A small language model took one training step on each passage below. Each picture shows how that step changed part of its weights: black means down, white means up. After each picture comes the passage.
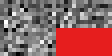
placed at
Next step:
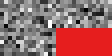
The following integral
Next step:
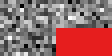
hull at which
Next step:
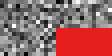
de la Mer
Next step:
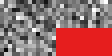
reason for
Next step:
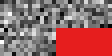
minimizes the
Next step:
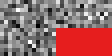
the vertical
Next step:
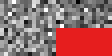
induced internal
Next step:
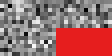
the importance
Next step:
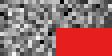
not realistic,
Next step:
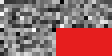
generada en el
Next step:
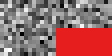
\cap \hat
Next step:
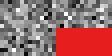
а затем
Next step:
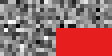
\nonumber \\ I
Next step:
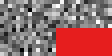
iterate this
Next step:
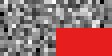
não entra
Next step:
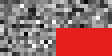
the physical
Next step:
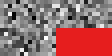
samples with
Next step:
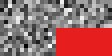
analysis was
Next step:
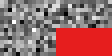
net that
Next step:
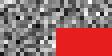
an open
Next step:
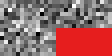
algorithm to
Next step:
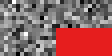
and legal
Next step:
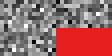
их при
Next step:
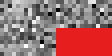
is important
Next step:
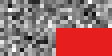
The data-space
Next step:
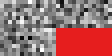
as a result of
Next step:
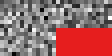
at the boundary of
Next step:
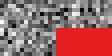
without boundary.
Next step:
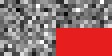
state is described
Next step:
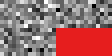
is easy
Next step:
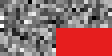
PMD at
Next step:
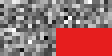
gate system with
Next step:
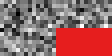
GC ela
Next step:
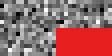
(left) and
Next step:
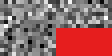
regions of
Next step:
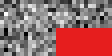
calculate the
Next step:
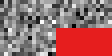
corresponds to the
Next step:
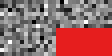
defined in the
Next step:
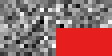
Proben pro
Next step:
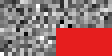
work is the
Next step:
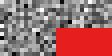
is the complete
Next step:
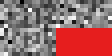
induced by the
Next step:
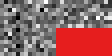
given by different
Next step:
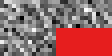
sie zu
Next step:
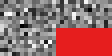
the final
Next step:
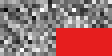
We also calculate
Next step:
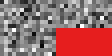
now several
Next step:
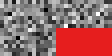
two variable
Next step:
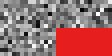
the object
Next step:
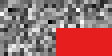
However, their
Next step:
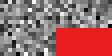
halı ve
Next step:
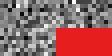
us to show our
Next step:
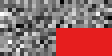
introduce the
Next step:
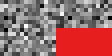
can come into
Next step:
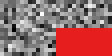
rather than
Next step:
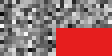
for some $\lambda
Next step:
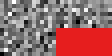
by the internal
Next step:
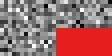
the direct
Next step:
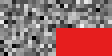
& \phi
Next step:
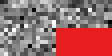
tiveram que
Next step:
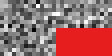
this method on the
